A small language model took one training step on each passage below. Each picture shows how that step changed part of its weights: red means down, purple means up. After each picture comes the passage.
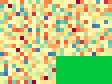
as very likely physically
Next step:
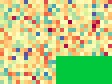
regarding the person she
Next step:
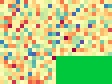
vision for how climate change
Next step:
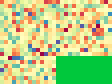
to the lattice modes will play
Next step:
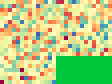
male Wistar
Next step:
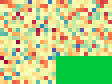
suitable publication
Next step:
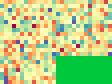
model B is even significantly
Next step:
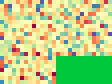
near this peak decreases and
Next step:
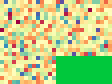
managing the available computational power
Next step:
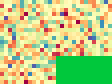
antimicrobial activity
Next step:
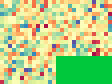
log-normal distribution, with
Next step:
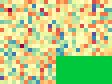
mm Line 5:
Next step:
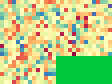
the food seems to
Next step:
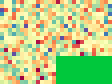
proton and $\delta =
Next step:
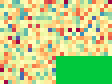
they considered such a representation of
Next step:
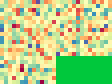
smooth matching to
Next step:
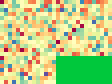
delivery capabilities.
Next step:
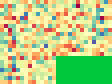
annealing process on
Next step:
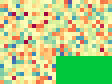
the $\Delta T$ value
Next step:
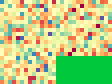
As vortices are
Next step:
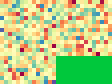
detection and remediation,
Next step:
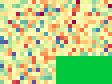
Furthermore, the relatively lower
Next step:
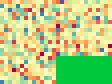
information was accurate and
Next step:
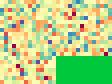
-\infty) \rightarrow
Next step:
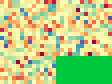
there will be vacuum polarization in
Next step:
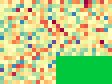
first phase of data taking
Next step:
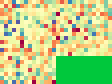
& M. Imber
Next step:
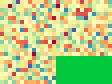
between 0.01 and
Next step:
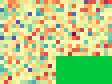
police station to be
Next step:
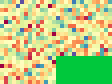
Critical Prediction
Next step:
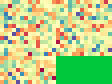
parallel processes. In this
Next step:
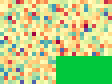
atom for the same the
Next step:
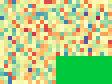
the right side, the noise
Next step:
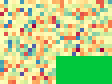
cluster load? - How
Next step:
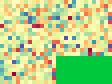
existing proper motion measurements for
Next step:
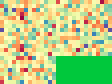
have been deposited at
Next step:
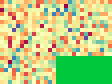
with the patient's
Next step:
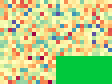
the latter augments
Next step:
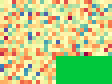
performance of the Xeon
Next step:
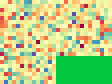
safe harbour
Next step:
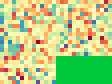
class 3-4 in
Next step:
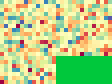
Job Satisfaction
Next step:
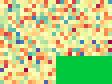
and brake. The
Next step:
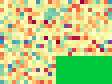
other hand, the results suggest
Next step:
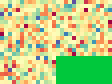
training of staff 0 0
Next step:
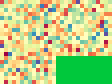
building in seismic
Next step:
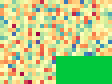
PV industrial activity
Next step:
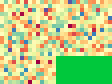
multiples, primarily M
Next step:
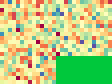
a strong Joy's law
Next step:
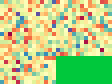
are statistical consequences to
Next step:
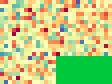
conservation of angular
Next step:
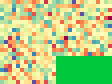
on the relationship between the
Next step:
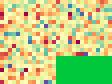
challenges of poverty,
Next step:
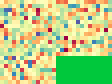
system. An example is the
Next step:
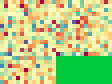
μC . The maximum
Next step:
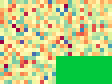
with the exterior region
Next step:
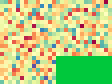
yarn which is
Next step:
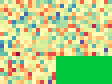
Table\ 1, one may
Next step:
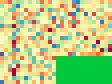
research approach is to perform
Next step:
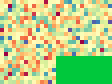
and details are perceived.
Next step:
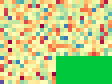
shape and bandwidth
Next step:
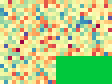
a given loading mode
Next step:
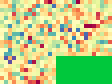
is the first critical value,
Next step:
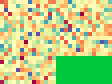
This disrupts the normal
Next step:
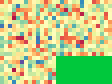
purpose of this study was
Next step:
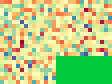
system performance evaluation using the integrated
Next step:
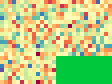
the chains of nuclear
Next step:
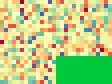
shadow is a
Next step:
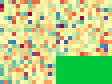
diagram (Figure 1)
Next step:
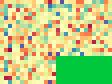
can start from the scalar
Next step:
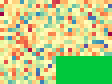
of digestibility
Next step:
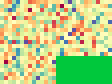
training for researchers. In
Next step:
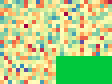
early universe, as these
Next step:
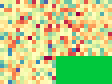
overstimulation that is
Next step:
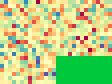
The extraction step was
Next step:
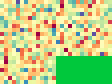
CSCS, The University
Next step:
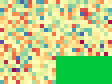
public bodies to ensure
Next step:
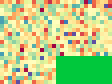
compressive strength and
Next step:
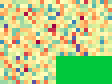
According to the Global
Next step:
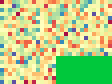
comparatively improved with
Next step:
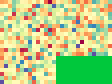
is less expensive than
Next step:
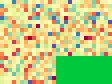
John RM.
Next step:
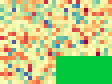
on relative operating current
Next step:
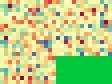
enough to predict the structure
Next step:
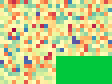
this foundation by examining
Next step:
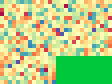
between agents (both
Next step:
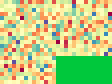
for intrauterine
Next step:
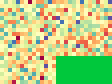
Outcome Measurements
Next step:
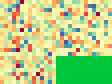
ability to generate detailed 3D
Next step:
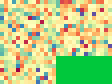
MRI in awake
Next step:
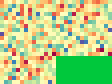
DSSC electrode
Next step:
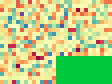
only Pb(1)
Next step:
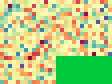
and $R$, we can
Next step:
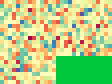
use extensions to
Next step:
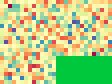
and the time interval over
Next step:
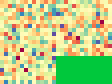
be a dreamer.
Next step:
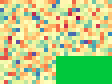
of the creative process,
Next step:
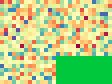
achieved; on the other
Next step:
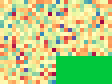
was a significant relationship between the
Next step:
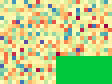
Korean in English
